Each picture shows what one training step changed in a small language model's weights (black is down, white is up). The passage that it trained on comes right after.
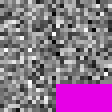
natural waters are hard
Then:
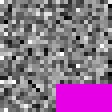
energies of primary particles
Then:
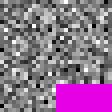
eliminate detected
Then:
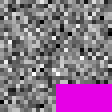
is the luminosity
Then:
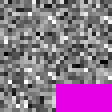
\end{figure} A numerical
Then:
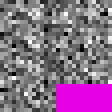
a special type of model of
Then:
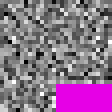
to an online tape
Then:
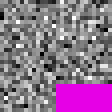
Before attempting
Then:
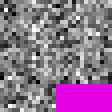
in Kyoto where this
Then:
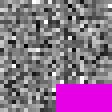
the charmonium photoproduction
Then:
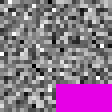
and pixel level, such as
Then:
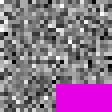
Double explosions may be
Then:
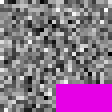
simpler argument as given in
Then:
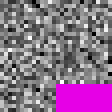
on the scalar top quark pair
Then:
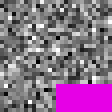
In a next step, we
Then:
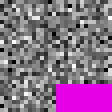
could solve the classical dynamics of
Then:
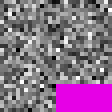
asymmetry (DSA)
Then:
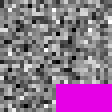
\textbf{Conversation} &
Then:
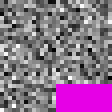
In this experiment, the THz
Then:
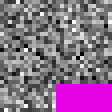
work. The failure of other
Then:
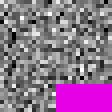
are responsible for the sample heating
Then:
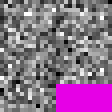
catalysis (SAC)
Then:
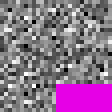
register are initially discorded
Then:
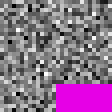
because the two states in [99]In
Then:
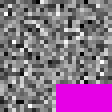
function are quite different. In fact,
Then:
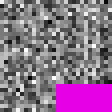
our model (see the discussion in
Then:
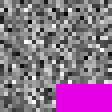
The black hole horizon
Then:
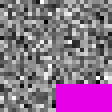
quite large value leads, for finite
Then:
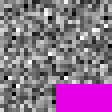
theory, in Sen-like
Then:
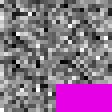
a coherent combination of a
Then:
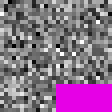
condition $(i)$ we have,
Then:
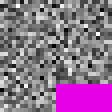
grains. Thus far,
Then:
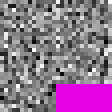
at 1st Symposium on
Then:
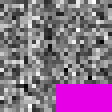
the width of the intensity
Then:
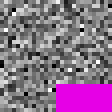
my maximising a
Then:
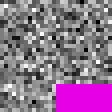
vortex. We assume that the
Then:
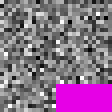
be written in the following form
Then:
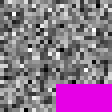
Systems}, author =
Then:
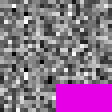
while the limit given by the second
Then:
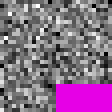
reduces the JCT of
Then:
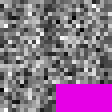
the effective speed of sound.
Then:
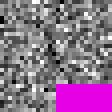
the halo is more than ten
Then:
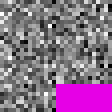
mentioned as a possible solution to
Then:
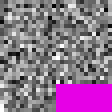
into the primary axes where
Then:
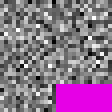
temperature, mixture fraction,
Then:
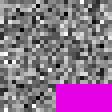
radii, the corrected apparent
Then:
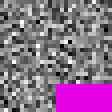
star, HBC 427 and
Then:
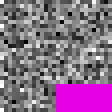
the bound-state approach with a
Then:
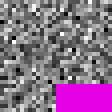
level of ionisation of the
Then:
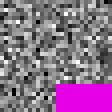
with a large-core ECP
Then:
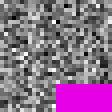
the inclusion of higher modes. We
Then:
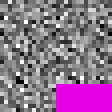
{author} {\bibinfo {author}
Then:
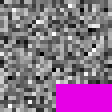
given by the usual seesaw
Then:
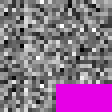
finite energy momentum components can be
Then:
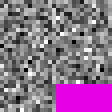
offering a versatile
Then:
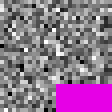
jitter indicates a less
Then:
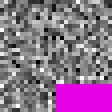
a reservoir-dependent
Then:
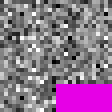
T_c \propto
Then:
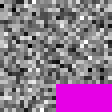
voltage (c).
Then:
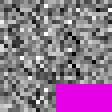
Fermi Gamma-ray
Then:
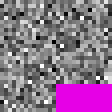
these characteristic times, for different values
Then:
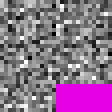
legacy groups. The
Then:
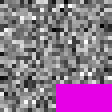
inset in (b) shows the result
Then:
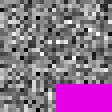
in the filament is lower than
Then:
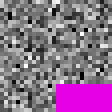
a deterministic reconstruction function
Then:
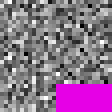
time. We will continue to
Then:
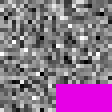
while confined order ($\psi^2$
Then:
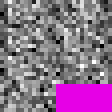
IARPA, or the
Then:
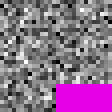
conservation laws. We point
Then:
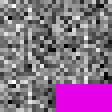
case, the limits of the
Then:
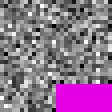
\caption{The profile of
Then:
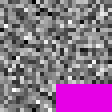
per-block transmit side
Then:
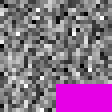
first and second kind [32],
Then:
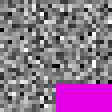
The largest source of
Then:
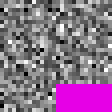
A small seed poloidal magnetic
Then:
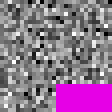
green spectral region by 2
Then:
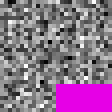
perturbation expansion with
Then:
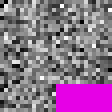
formation (models A and
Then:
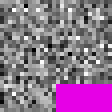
is not right to say that
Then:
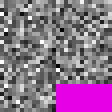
is possible since the dependence of the
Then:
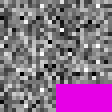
\lambda]$. In fact we used the
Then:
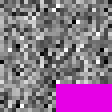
the \hegra\ observations).
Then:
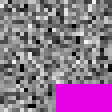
IAP at the end, a
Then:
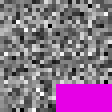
product of any pair of the
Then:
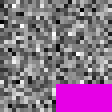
and distinct survey and
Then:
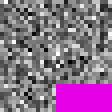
we rerank the top $100$
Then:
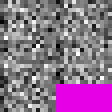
understanding of material
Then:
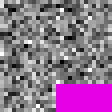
\igr.\ We show data from
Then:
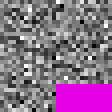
representation of each expression as described in
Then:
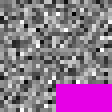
of the Green function}
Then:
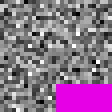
is $\ell$. Hence,
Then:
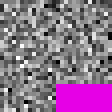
coded messages. Let
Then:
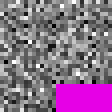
smoothly, goes to the
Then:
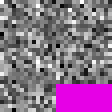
the forecast by changing
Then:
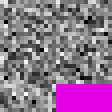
more energetic than that
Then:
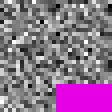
normalised distributions used in this
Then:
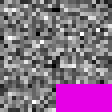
database including 400 images
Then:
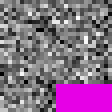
applied to the entire
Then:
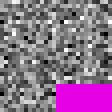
in the background. The devices
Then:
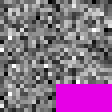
of DCAT-AP
